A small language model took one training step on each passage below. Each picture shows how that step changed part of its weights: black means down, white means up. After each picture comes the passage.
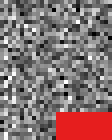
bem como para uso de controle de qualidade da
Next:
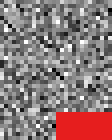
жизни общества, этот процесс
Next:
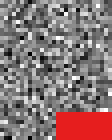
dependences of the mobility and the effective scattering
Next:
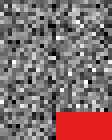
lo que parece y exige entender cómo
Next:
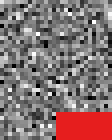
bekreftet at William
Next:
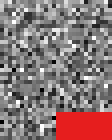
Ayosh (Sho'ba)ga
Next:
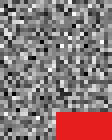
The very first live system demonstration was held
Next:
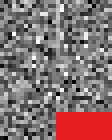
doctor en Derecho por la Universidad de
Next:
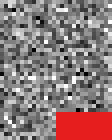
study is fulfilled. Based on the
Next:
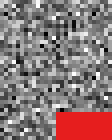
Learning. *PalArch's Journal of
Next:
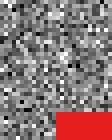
light. Light that takes me wherever I
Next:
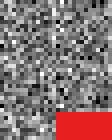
be implemented in real-time applications. It was tested
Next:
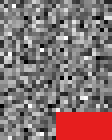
Аналіз останніх досліджень
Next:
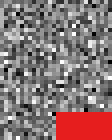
a distancia en un espacio inclusivo e
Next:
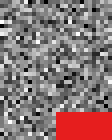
metal ion complexes as revealed in the
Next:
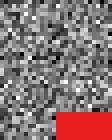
é o meio que permite a construção dessas
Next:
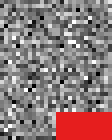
discovered by a polygenic integrative
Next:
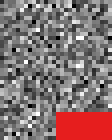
challenge for reproducible research on explainable
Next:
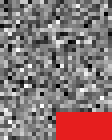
from the antenna aperture [17],
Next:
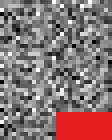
Paracetamol Paracetamol+
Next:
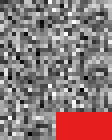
Their use is as spread as that of the
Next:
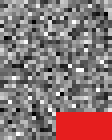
two time-domain signals (explained
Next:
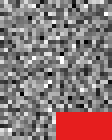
\nu_A(x) \rangle
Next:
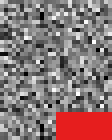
Machine Learning. ICML 2023*,
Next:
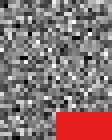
To ensure the maximum level of surface contamination,
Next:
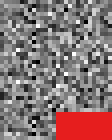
seu papel no desenvolvimento de um processo formativo,
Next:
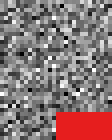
other supernatural beings. Even natural
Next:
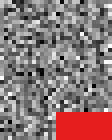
Teaching Hospital Abbottabad.
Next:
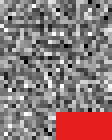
I would like to review their subject-matter by
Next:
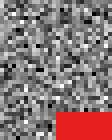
Research*, Vol. 7, No. 2;
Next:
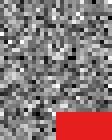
голодающих мужиках, которых я
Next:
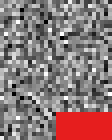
you can use the profile from any device
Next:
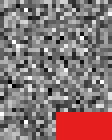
timespan. They also suggest that the funding
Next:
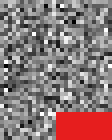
region, the impact of intercropping
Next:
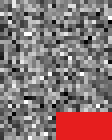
Mirziyoyev Sh.M. 2016
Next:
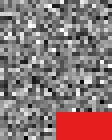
at 578 nm. Alternatively, an
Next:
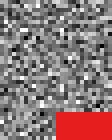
L. (2015). "Adult and Youth
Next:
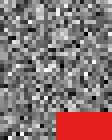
with excitation and emission wavelengths
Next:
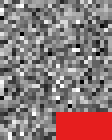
explicitly sought to evoke vocality
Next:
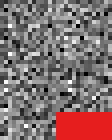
aço, é possível discutir ideias
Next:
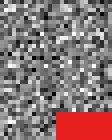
більш уважний погляд
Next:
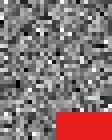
119 с. 9. Миртурсунов
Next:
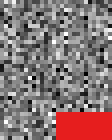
measures, for example, to facilitate networking or
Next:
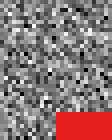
функції почуття гумору
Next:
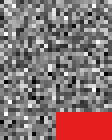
перадзелу зямельных
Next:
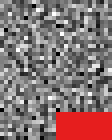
doktori, professor Madraximova
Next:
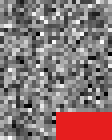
of job vacancy announcements and assessment processes
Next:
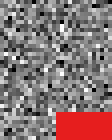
the data capturing activities and the derivation of
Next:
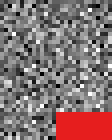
cada tipo de intervención, explicando el nivel
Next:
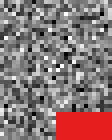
Jahonda ikki geteroatomli
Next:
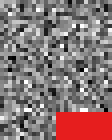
sifatida ajralayotgan 60-70°C
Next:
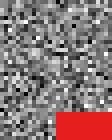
phagocytic activity of macrophages and
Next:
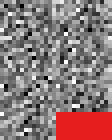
carried out by the method of analysis of sources of scientific
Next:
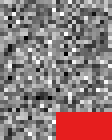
models and into the effects of DG on system
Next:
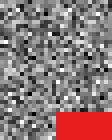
qiladi. Uzoq muddatli
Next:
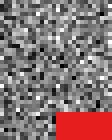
and theoretician Horacio
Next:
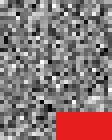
organizaciones que dependen de voluntarios y su
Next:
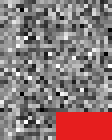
ifodalaydi. X Tabiat va
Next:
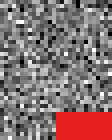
combina a disponibilidade direta de
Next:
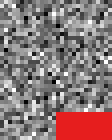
казни. Ученый отметил
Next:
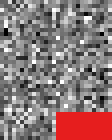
- „Weil wie gesagt, ich
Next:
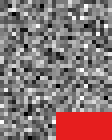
biográficos un señalado
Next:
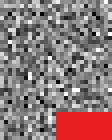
implementation of quantum computers requires a lot
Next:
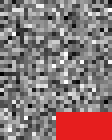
ambiente perjudican de igual forma el
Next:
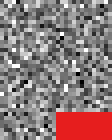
[15]. TSCF values confirm that
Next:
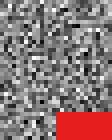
rested he by the Tumtum tree,
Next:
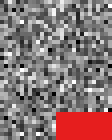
brackets denote temporal averaging within the
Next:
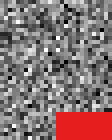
it will not be untrue. Constitution of
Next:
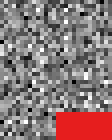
Бориса Грінченка, Україна
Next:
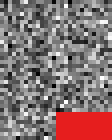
of Stuttgart and at the Institute of
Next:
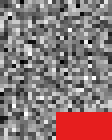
dat Kirk als eerste de logische
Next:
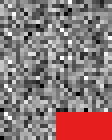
to enhance the diversity and variation of the sample.
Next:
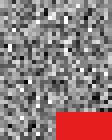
Riyadi, Rumi Iqbal
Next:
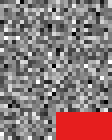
dualidade homem-natureza, tanto
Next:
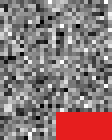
scan is particularly useful, as it allows us to
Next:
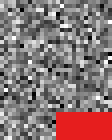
bilimlarini chuqurlashtiradi.
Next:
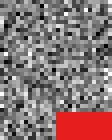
involve a large free energy barrier, there is
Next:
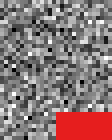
s., 2004. This is pursuant to
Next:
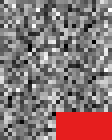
давлат хизматининг
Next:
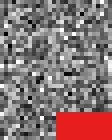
of these methods is related to possible sudden
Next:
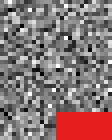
total of 207 songs were collected in this
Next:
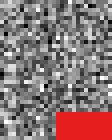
qoldirildi. Bundan tashqari
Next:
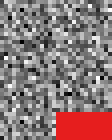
for the following values: $r_D =
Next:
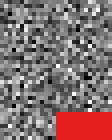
Saúde de que o mercado brasileiro possui mais
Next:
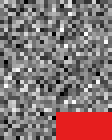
validity test were presented in Table 2. Table
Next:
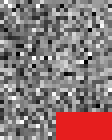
significantly. The shock retains in the
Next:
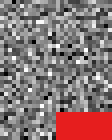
Pramita Aswitami & Ni
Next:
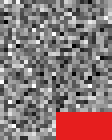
therapeutic lifestyle changes and adherence
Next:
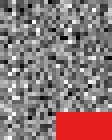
маълумотлар биргина
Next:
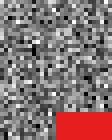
immersion is important. Navigating through a
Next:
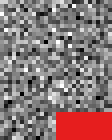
and rural areas respectively ($P > 0.05$).
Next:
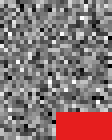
syndrome. No significant association was found between
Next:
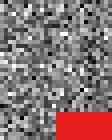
In particular, in view of the increasingly important role
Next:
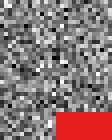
specific interval of number of pixel are selected,
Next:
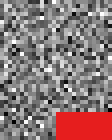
enable enable RCU disabled
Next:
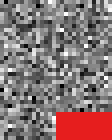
14, 21, 28 continued to experience mild
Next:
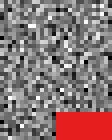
Il s'est agi d'un
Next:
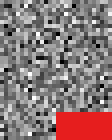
placed on its pedagogical, psychological,
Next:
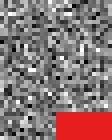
improve to graduates in electronics engineering
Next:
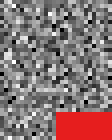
спортсменів. Такі
